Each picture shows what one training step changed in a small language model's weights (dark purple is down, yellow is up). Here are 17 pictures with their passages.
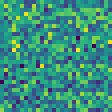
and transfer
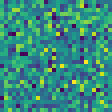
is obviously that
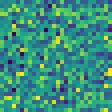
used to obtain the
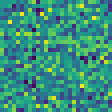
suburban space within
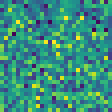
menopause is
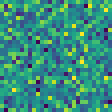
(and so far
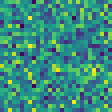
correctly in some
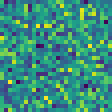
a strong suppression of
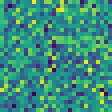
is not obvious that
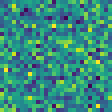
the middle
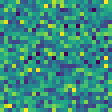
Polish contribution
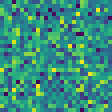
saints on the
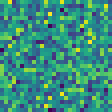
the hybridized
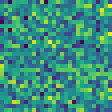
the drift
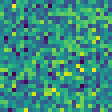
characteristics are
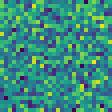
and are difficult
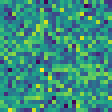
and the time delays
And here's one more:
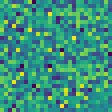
prediction process. In
